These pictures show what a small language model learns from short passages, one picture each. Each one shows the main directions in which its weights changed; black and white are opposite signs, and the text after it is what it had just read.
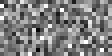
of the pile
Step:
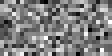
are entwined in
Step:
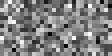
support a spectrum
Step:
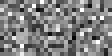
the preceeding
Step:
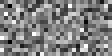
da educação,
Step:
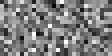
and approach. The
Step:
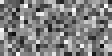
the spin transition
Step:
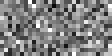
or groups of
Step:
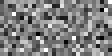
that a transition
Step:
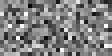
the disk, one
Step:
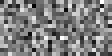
barriers are
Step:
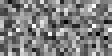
до такого
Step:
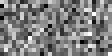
of the system optical
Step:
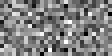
à criação,
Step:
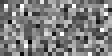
different ratios of
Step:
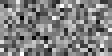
the MTU which
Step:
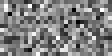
comum acordo
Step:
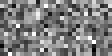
home of the
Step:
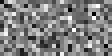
when it locates a
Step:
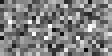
olishda eng
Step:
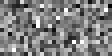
signal compared to
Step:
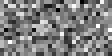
las cajas
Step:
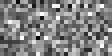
of negative energy
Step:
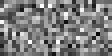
In the present study,
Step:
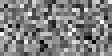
center of the
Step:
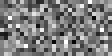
in SI), we
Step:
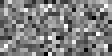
will not be found
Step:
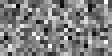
council, the
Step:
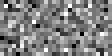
ocasionadas por
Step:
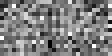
even though
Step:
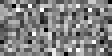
energy spectrum of the
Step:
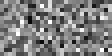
derivative with
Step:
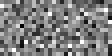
es richten
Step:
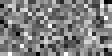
Let us first
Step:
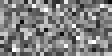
whether the
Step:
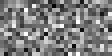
regression on
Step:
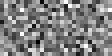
средством в
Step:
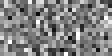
to the blue point
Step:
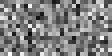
The results for a
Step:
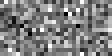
dari produk
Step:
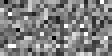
to generalized
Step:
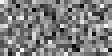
$H$ on
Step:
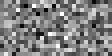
impact on the
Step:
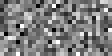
chosen. We
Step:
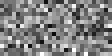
matrix $U$,
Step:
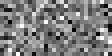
lei, a
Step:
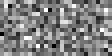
есть во
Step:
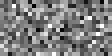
O desamparo
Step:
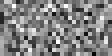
va Kichik
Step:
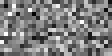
g are related to
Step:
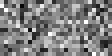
croient que les
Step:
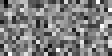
to predict the
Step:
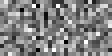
la grafia
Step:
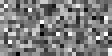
la libertad
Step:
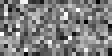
projection indicates
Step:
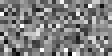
es un motivo
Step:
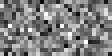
show that when the
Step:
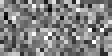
between the accretor
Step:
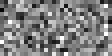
system must be
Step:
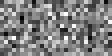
this cluster is
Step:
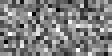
dai suoi
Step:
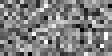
on different experimental
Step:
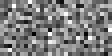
angular momentum
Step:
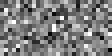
yang baik
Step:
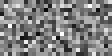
brane at a
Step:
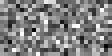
systems are shown in
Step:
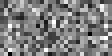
it must also
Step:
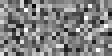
publics et de
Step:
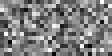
before and after
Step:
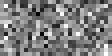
be used to transform
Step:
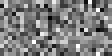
in this regime,
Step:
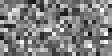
separation. We
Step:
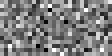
bazată pe
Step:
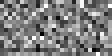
on the charge
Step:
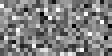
National Law
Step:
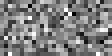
measured also in two
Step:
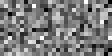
is designed to
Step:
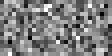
these approaches may be
